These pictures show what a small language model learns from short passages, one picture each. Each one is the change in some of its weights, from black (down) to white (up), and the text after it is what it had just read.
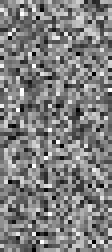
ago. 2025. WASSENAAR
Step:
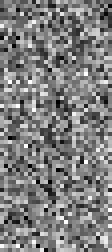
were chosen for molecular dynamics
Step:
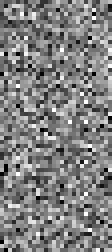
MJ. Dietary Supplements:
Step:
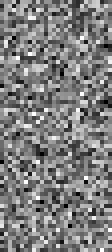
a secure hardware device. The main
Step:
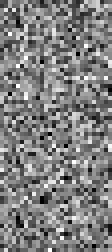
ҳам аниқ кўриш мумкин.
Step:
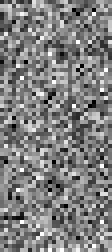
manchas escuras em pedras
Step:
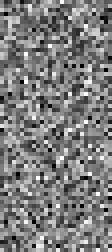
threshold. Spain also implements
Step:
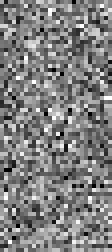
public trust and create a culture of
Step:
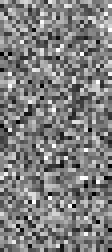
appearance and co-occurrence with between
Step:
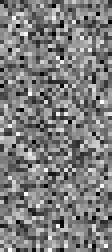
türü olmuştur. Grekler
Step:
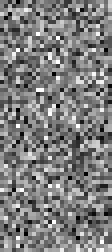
insoniy o'lchovni o'z
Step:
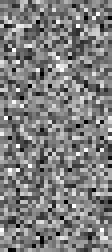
So the route discovery is set according to
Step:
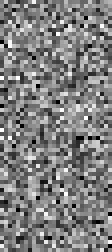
hosil qiluvchi birliklardan, xususan,
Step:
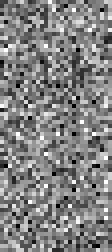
силы), эти компоненты
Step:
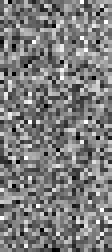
sama local currency settlement dalam
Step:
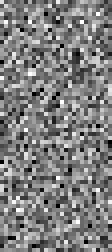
in rigorous analysis, it does not
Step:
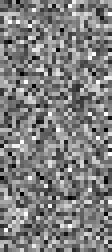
tongue disease → ko'k til
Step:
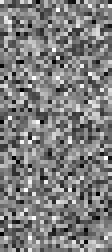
развития инновационно-промышленных
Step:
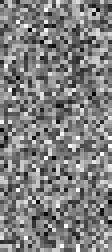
experimental rats in field 1. There was no significant
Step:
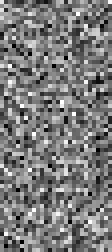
sobre la fiabilidad de una ya
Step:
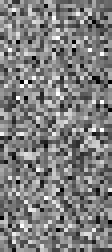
discrete professionals to achieve one
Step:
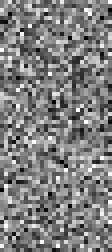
monitoring. A very important area of IoT
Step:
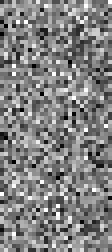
на іншій половині комірок
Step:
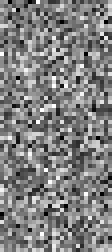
yapılanlar beş adettir:
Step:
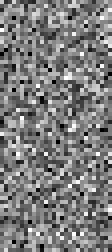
the Foucauldian discourse analysis
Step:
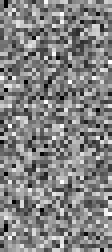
use. In this case, the value in use is
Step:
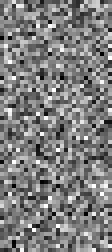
Data and Materials The datasets used
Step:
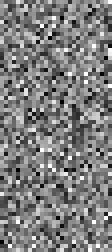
Mercedarias la tumba 1, 6
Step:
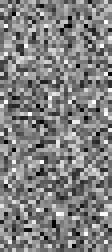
PUSTAKA Setiawan, A.,
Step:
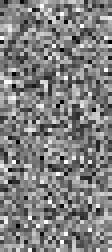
want to adopt or migrate to
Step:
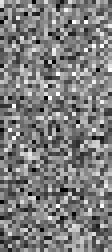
ma'noda, bugungi kunda
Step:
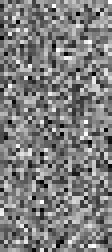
concentration indicating the therapeutic
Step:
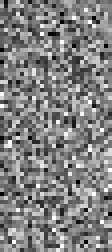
способствует дифференциальной
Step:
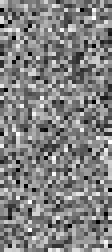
to be more attractive to the public.
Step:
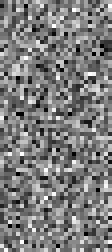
that inspired them to make their living
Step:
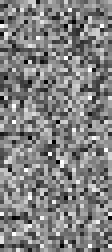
no Brasil, com a educação de
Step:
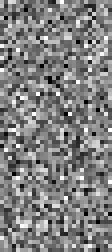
perdesse fôlego e a
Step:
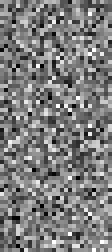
für konventionell wirtschaftende
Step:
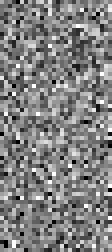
validate and improve the effectiveness of the
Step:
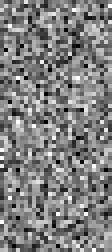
ДТП из всех происходящих
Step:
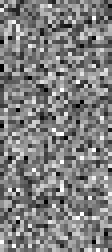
табысный падеж.* Abstract.
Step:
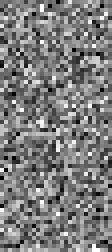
va barcha aholi punktlarida bir
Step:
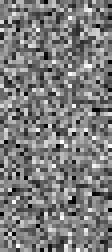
to their hydroxyl group (Bendary,
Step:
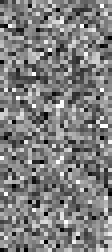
of Direct Bioconversion of
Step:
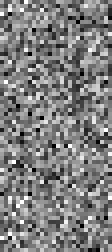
cotidiana, desperta o olhar
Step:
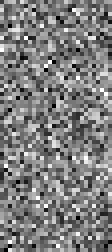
Alcoholic liver disease.
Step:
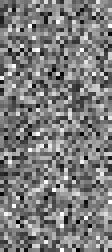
catalog them (21.92%) or
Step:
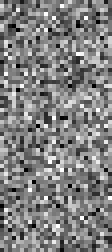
и метатеоретических подходов к
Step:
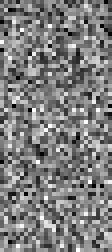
frequency. The skin has a number of considerable
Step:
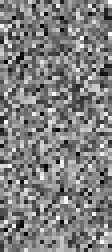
Novikova, A.V.
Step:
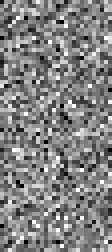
табл. 1. Таблиця
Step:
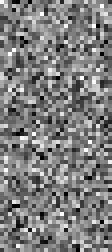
is characterized by the rapid pace of
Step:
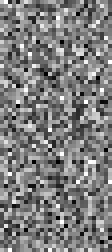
ihtiyaç duydukları
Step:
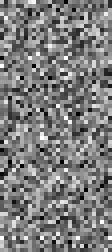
vol. 50 - Mikkelson W. H
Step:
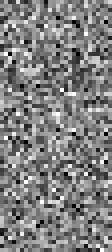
uni takomillashtirishni, natijasi
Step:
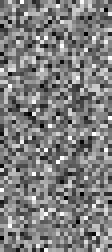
image. This paper is also written, in
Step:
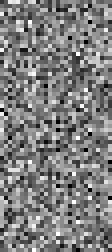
important than biochemical markers.
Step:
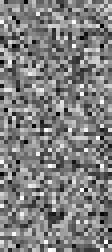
ontology materialisation systems from SW as well
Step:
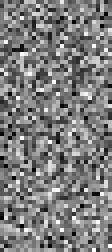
only determined by good ball passing
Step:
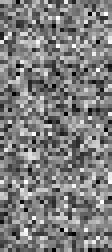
ma un contratto per il quale una
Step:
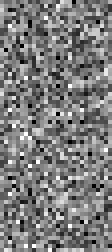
АРТРОЗИ ВА
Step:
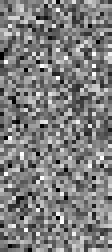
cardiovascular disease, left
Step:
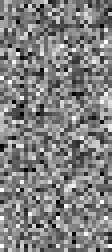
and peculiarity of his status in
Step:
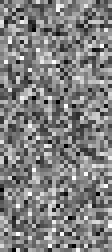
qabıl etiledi. Bunnan
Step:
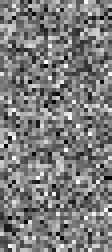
novel karya Ikezawa
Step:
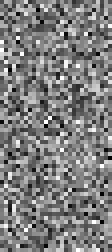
bilimning mohiyatini yaxshi tushunib
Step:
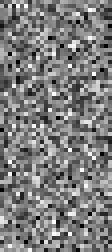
Volts up to 1.89 Volts,
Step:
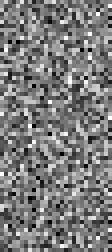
thus hindering its activity is seen as
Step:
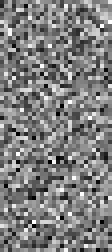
used as mold and chopped glass
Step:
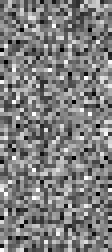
understanding of the environment when deploying these systems in
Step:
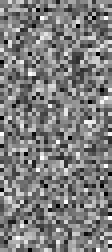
in UAE, whereas the number of
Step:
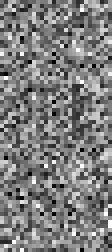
توان در کنار هم برای
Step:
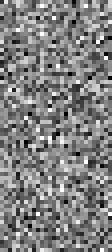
GI, gestão organizacional e
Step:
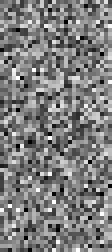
Alisher Navoiy va boshqa
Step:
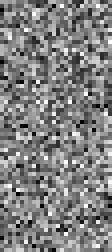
бизнес-центры и
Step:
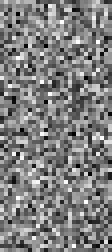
través de un registro de servicios,
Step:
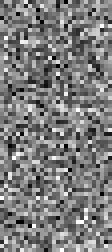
sifatlari yaxshi rivojlanmaganligi ularning
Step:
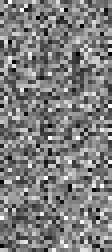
small signal stability studies of a power system, the
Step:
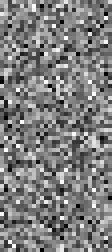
perubahan pemanfaatan dan
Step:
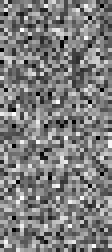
of the beta method is the fact that the papers
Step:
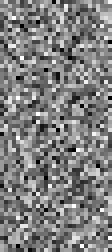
1: the wordpad effect**, 2008.
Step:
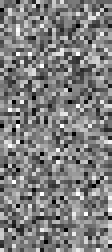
you to collect minimum data, keep
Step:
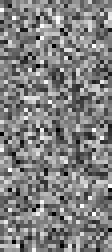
metodologías, procedimientos,
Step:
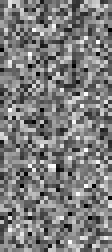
data; SK performed the analysis of secondary
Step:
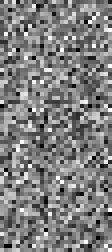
we may accept B as a legitimate
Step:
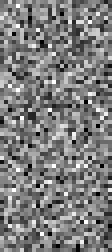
the ConfTool system may be used and
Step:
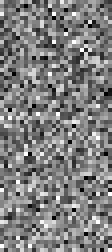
labor situation in Buganda was
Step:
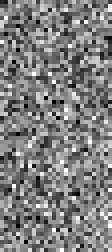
more proven to death than people infected with
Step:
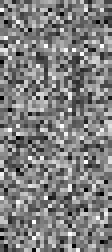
концентрирования мочи (как
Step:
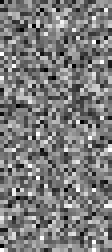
değerleri yüksek,
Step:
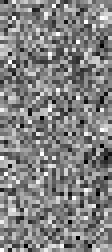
uma previsão das despesas a partir
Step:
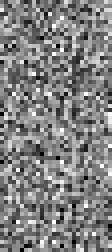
of the data collection/generation? The
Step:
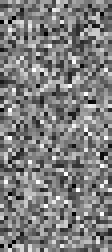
similarity of users or products and
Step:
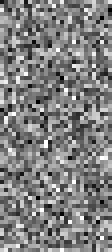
Parc technologique ALATA, France
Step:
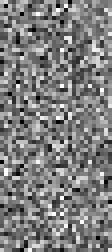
виведенням рейтингу
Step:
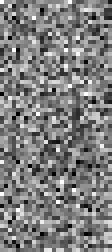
to'g'ri otib o'ldirishga
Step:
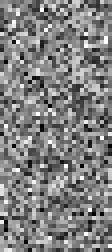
Other theorists provide a different perspective and
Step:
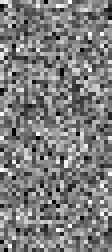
and 1,1'-dithio
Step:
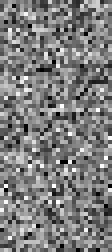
estetik go'zalligi, balki
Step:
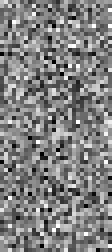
Laghuta and supports the
